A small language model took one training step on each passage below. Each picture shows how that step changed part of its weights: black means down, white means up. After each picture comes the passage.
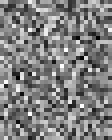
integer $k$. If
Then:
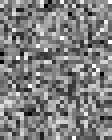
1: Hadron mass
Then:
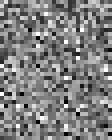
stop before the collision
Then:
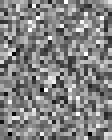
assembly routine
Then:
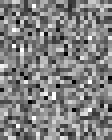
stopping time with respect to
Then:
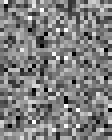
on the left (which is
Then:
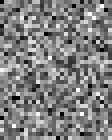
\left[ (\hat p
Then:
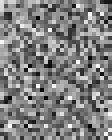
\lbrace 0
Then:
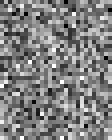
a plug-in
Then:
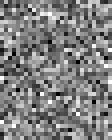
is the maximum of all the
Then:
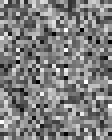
the detection of a large
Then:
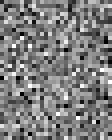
evolution, before it was
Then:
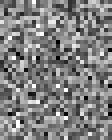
space of measures concentrated
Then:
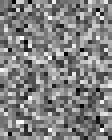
\end{equation} If
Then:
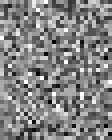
this paper is to describe conditions
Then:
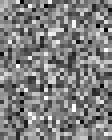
2T]$ such that $$
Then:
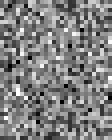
end of each experiment by
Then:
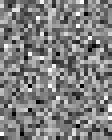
comprehensive overview
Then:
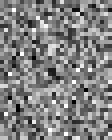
for any $j \in
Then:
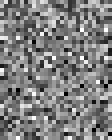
the initial design will be,
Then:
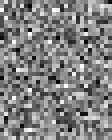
unevenly spaced and
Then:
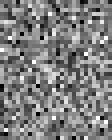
$\G$-prime ideals
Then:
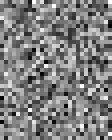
part (an exponential sum)
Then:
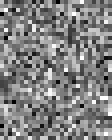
or sink, respectively)
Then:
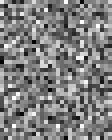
distribution functions using improved
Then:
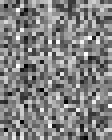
basic algorithm of the previous
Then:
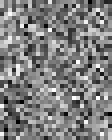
\right)$. By the
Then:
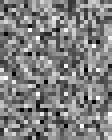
heavy electrons
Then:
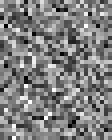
al.\ showed the
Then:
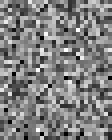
those leading to the formation of
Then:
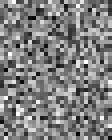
(\bibinfo {year}
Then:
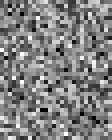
most $\rho|V|$
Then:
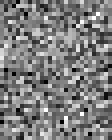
The author also would like to
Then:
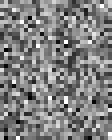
of the Russian
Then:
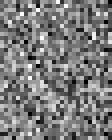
the obtained primal variables
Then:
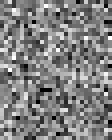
To gain valuable
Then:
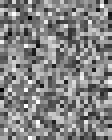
at station~A.}
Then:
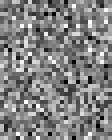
hydrophobic interactions
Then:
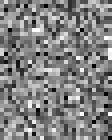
factorization is in the
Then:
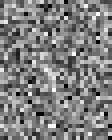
${J}$ tamed
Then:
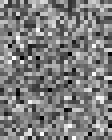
the finite-dimensional PDE
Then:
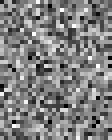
$\cal B$ (of
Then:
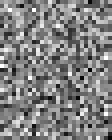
limit is reached,
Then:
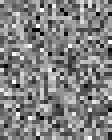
of lozenge
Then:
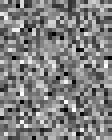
S/N threshold
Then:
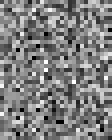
(We do not include
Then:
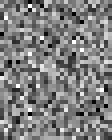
believe that
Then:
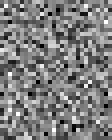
are collinear. \qed
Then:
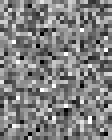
To this purpose we
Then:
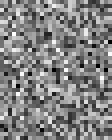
Since the locus of
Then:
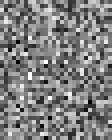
intermediate construction. For each
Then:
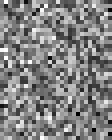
enhances the mass
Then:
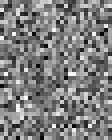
get any conclusion for this
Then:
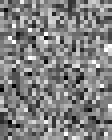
of $X$ (we
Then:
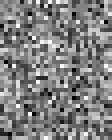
is a standard tableau
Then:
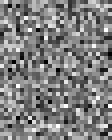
their sum is 1.
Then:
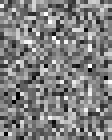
with distributed delay}
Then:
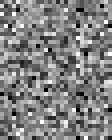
{\it ibid.}
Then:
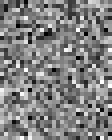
relevant physical quantities are:
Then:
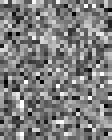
be the Green function with
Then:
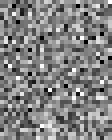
equicommutative if
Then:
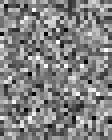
charge. Thus $q$
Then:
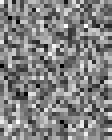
to solving classifying conditions
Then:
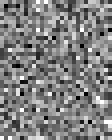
these convergent results have
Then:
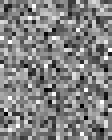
satisfies the above conditions. In
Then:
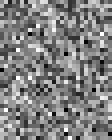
the tree, the smaller
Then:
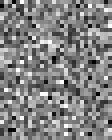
is $1$-dimensional.
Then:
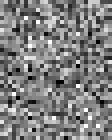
lower layer separations.
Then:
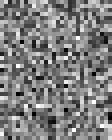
the second, an identity
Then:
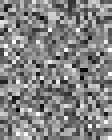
are key for the estimation
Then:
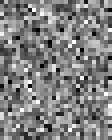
is that contextual vectors are
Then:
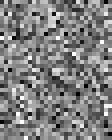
that we introduce temperature and control
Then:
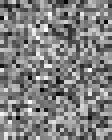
this section, we set up
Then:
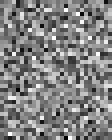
inter-walker coupling
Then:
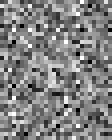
that address the combined
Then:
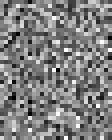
dimensionless and finite representation of
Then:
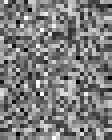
not considered in detail
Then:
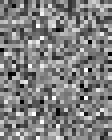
parameter space of the model.
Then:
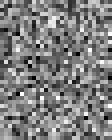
as a function of temperature was
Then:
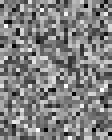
the desuspension of
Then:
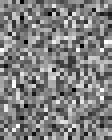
of transit of a
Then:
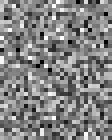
Define coherence data
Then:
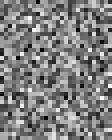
cell while maintaining the
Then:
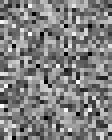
corresponds to the hopping of
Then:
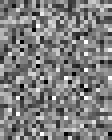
parameter space of interest and determine
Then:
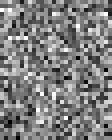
In each of these cases the
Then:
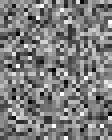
energies of 500 and
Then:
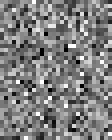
smooth forms with compact support
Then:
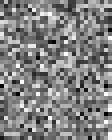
is obtained by passing
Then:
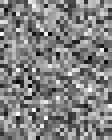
suppose $(N,
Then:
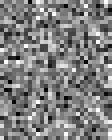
has been actively involved
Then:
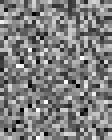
model calculations in low-energy
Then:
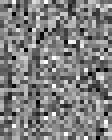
how well this result holds up
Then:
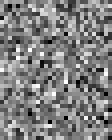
be used automatically
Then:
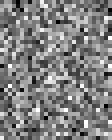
To assess the
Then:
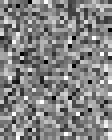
effects are so small that they
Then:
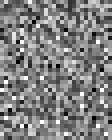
$-1$ and one
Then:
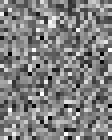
to the canonical smooth structure on
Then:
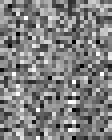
only the stable OP is
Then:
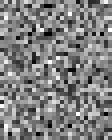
Projects No:
